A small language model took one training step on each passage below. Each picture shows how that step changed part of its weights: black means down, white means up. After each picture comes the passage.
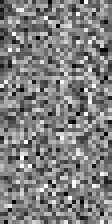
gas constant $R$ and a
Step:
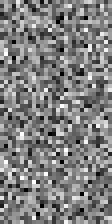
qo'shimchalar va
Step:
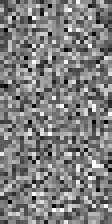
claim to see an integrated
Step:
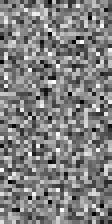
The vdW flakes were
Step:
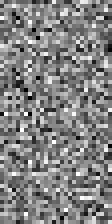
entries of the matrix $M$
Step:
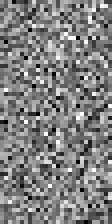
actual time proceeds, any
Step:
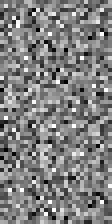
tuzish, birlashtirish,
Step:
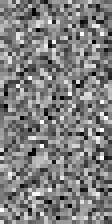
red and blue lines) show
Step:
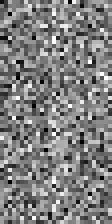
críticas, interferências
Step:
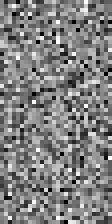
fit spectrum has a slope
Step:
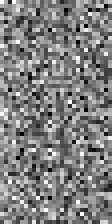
haben, wesentliche
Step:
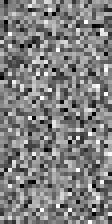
of these epitaxial films
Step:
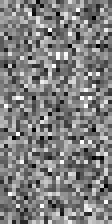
\le 7mm$, Druist et.
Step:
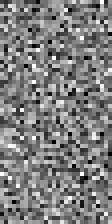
However, the absorption for
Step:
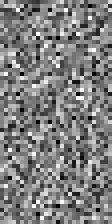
such that the first number indicates the number of
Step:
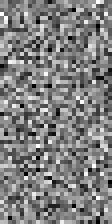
all the Stokes parameters regarding
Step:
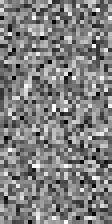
ortga surmaslik.¹
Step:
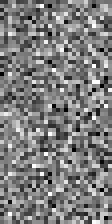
to obtain an interaction described by
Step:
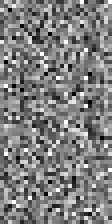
\leq 2\pi \left\|
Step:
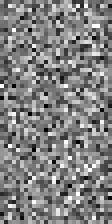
NSOS model is a modified
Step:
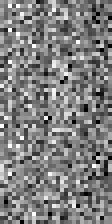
SCLF regime, however,
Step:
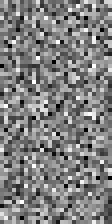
échantillonnées au
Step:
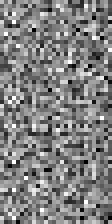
como en otros países de
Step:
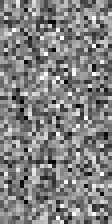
formalism, and formulate a
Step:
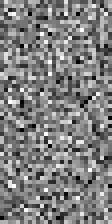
of $R_p$ howevers
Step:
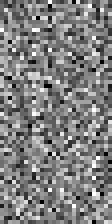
- El 68% de los
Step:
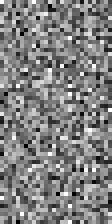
(como es el caso de la
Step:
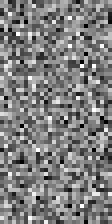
multiple heterogeneous
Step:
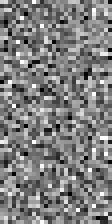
30 grubunun preop. ve
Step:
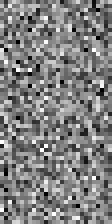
hij, die hier als
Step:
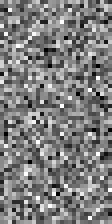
representa fielmente mas serve para
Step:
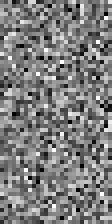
there are more fine-grained
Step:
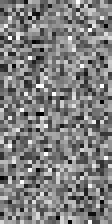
so limited research on gender
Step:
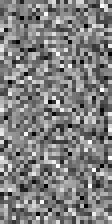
in the global geometry
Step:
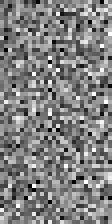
Cell B80 cell address
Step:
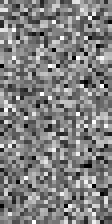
Lyapunov exponent,
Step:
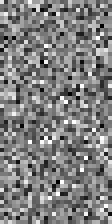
sarlarini bir necha
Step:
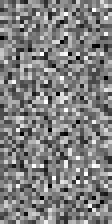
Pomeron-proton form
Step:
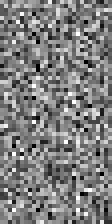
& Paneque Ramos,
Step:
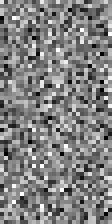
terms perturbatively in
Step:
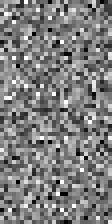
dayandığından bir
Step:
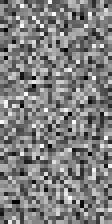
mesh we associate a
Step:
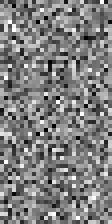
Institute of Dendrology
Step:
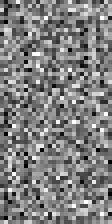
narsa bu tildir.
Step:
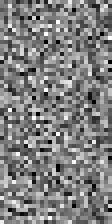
of each flexible point. The
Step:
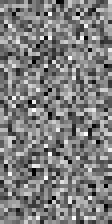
nutq oʻzining
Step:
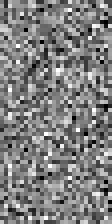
main tool for construction of
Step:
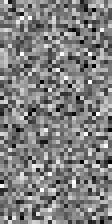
and organizational-managerial
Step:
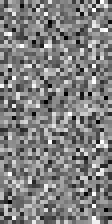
Es decir, aún no
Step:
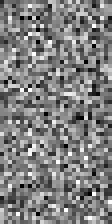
not neatly fit it,
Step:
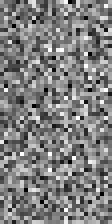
stimulated Reissner's
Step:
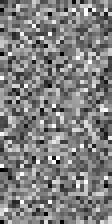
systems. *Iop Conference
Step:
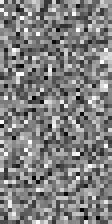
muxbirlar sho‘ri”
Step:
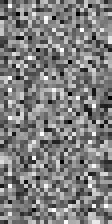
and globally, an estimated
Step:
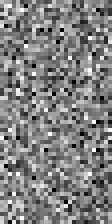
posgrado, hasta la realización de
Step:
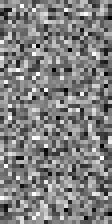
channel) to fit the
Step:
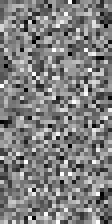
spectrum and GS SSF are
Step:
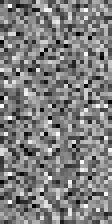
Многие беды
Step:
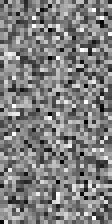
olumsuz büyüme
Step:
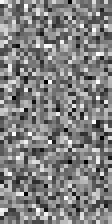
laporan keuangan
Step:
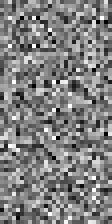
ne pas l'être dans
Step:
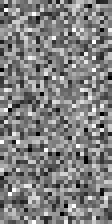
Musurmanov N.U.
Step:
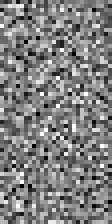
process, and studies are developed
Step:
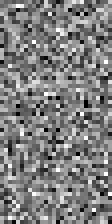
orqali mustaqil
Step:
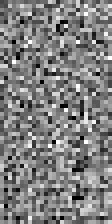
electron-driven quantum
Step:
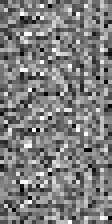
com os quais as pessoas
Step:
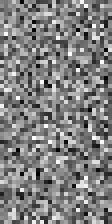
to entry. At the core,
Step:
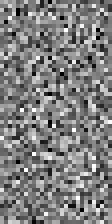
the final separations. In
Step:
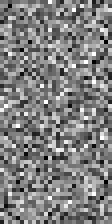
find SN Ia. These
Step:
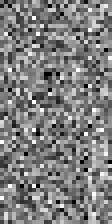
den gleichen Punkt im
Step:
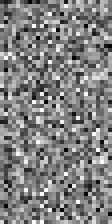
maps them into the LLM
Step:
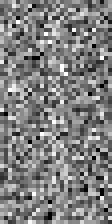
coupling. Here, we study
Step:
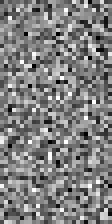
be comparable to its lifetime
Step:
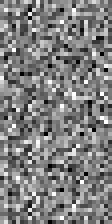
la provisión de recursos
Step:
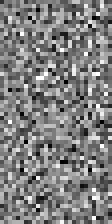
is enhanced and may even
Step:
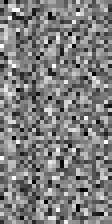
means of an open-loop
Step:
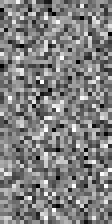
and of the sound speed
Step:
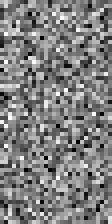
ko'rinishi kelib
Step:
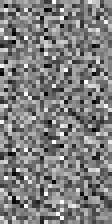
режалаштириш ва
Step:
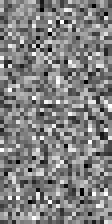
equal to 1/*T*.
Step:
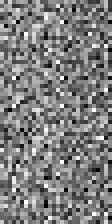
forma como a comunicação e a
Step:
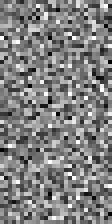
of the physics present in a full
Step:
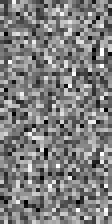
crossover from classical to
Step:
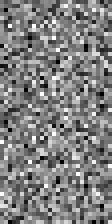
radius depends on the accretion
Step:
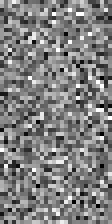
data can be fit with a dependence
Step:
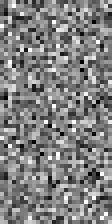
users of social networks. In this
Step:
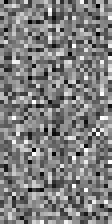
davlat arxitekturasi
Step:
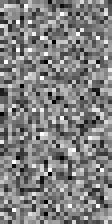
With this background we
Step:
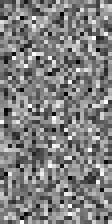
benchmark used in this work,
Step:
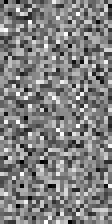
component of velocity after
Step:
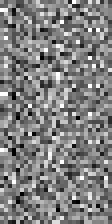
несогласии или
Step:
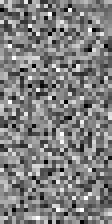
mahalliy yondashuvlarni
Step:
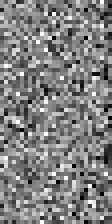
that comes of the desire to unite
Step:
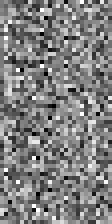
paling banyak 1.
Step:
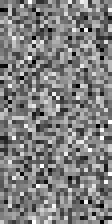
coalesced droplet may be
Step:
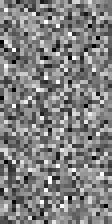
таъсир қилиш
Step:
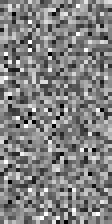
Comparison of densities and
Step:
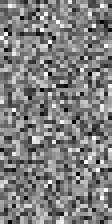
for $\lambda\lsim0.7
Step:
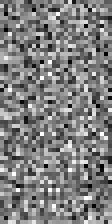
of both users and items. The
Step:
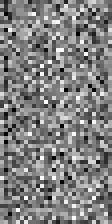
works and other related work.
